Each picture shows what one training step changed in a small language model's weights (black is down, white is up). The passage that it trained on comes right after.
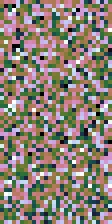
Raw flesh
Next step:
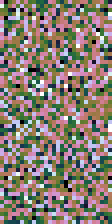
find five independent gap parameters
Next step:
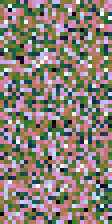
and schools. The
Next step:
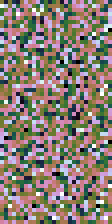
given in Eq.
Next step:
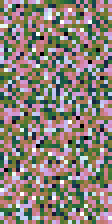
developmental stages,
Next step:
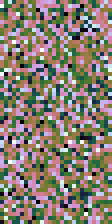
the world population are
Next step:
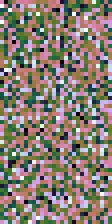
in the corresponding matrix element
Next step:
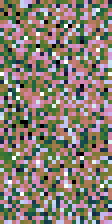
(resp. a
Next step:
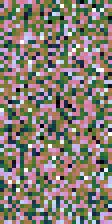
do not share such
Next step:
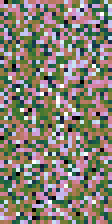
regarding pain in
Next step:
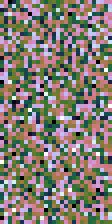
becomes a multiple of the
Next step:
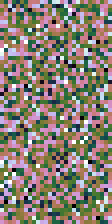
when they need it.
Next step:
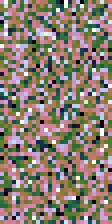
was realized in experiments
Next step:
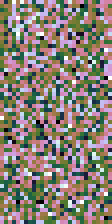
by balancing
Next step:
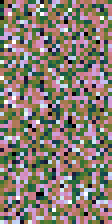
The probability that a point
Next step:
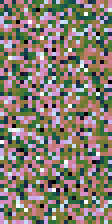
Although collagen
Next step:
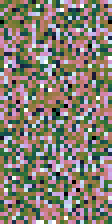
Yu, J.
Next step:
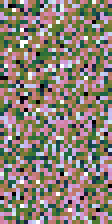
to deplete
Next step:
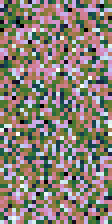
the jets as
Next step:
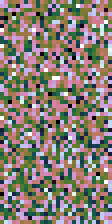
of burst oscillations
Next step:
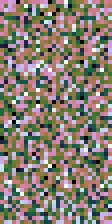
(E) with the
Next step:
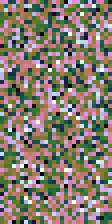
As an illustration,
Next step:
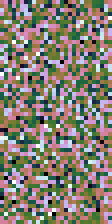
our calculations, which
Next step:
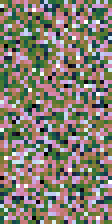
technique over another depends on
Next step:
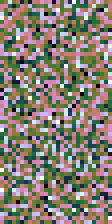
national Soil
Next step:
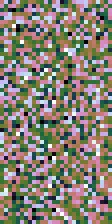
yield, emissions
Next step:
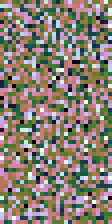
experience in their
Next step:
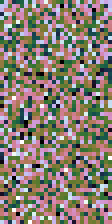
to a source with a
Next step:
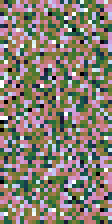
rate of 90%
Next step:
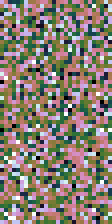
that arises from
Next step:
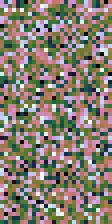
unusually weak
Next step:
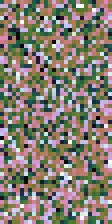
extent of a
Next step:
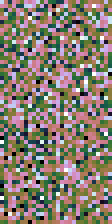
requires special treatment from an
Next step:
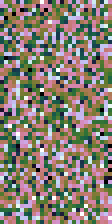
distinct structural
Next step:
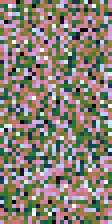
the NM, and
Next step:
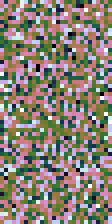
also vibrated in
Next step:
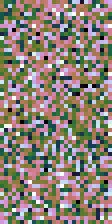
the last several years,
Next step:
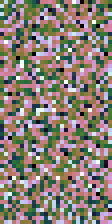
Patients were
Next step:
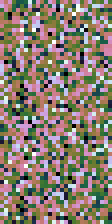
360° coverage
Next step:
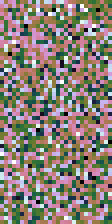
in contrast to the European
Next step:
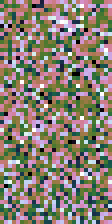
tertiary care
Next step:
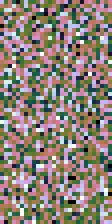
CSL as
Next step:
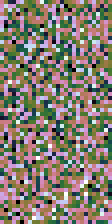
The mean-field equations
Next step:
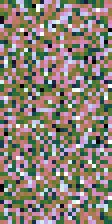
Zeeman coupling
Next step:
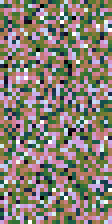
scalar field on the
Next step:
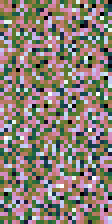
Corrected gain
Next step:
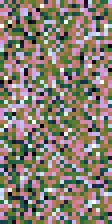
but are very similar to
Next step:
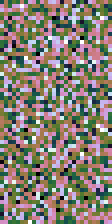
we concentrate on the
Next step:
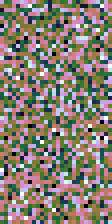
their impact parameter (see
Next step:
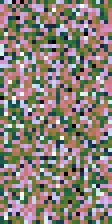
is using to finance
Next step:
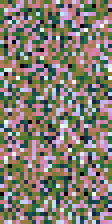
the end of the sample
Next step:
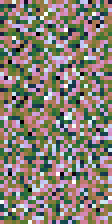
included in this case study
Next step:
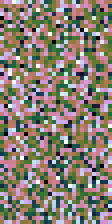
5 Conclusions In
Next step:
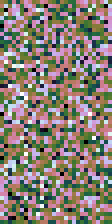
which involves both the
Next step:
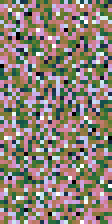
scheme. Based on
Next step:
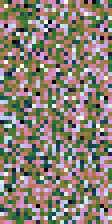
interactive space
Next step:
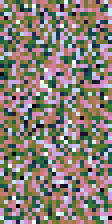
in a personal life
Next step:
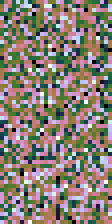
analyzing and
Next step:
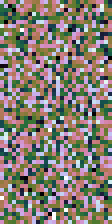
decision tree, a
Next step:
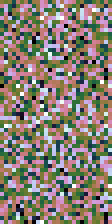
and saved them
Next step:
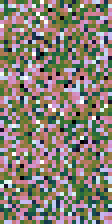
the Economics
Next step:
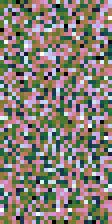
impact of *P.
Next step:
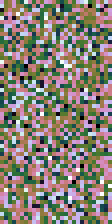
state. Thus, a
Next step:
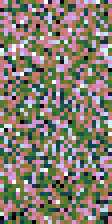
the dissociation of
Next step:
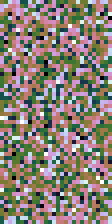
establish a correlation among
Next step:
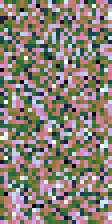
added, for a
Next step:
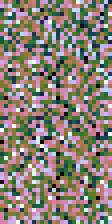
gain due to the
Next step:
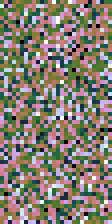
is shaped more
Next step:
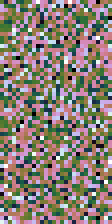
control have more sources of
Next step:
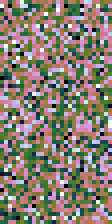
characterizing the particle is
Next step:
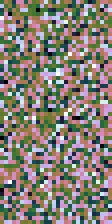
happened in
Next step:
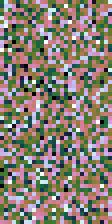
boundary point a, b
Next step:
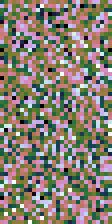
the main components of the
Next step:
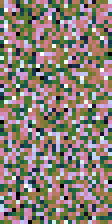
scheme for MC,
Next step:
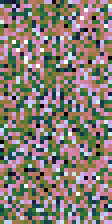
Therefore, the proportion
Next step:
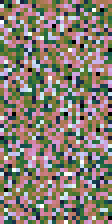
selection of suitable
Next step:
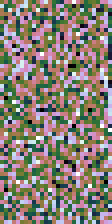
ZPL transition.
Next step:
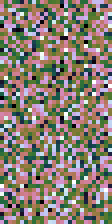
in education appears to
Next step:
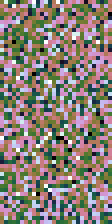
as a modification method
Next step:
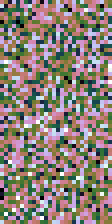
assets and individual
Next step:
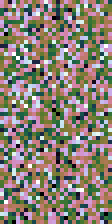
printing using
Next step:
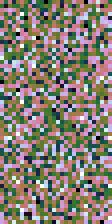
Store app instead of
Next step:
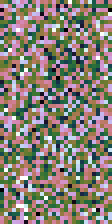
as can be seen over
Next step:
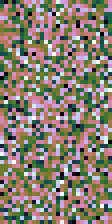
possible in clinical
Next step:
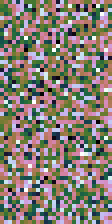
support, perceived
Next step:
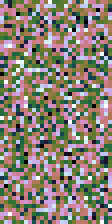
empty routes
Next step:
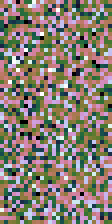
a complementary
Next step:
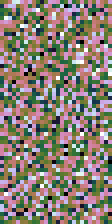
color code). Low
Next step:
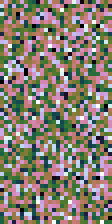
Students are given
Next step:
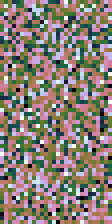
on silicon. It
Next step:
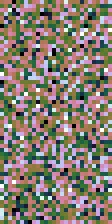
(as with the
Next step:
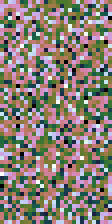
observed prevalence among
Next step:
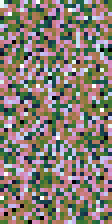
three sets of candidate
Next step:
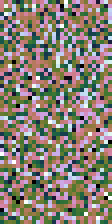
in delivering
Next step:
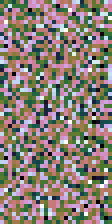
analyzed. In
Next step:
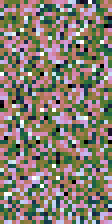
Lecture Content
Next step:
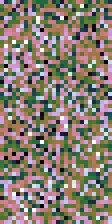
which explains the increased
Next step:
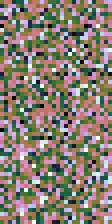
sync with the modern
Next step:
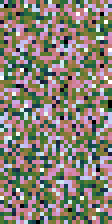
to high partial waves
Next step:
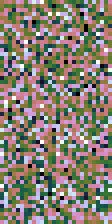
onto the ideal
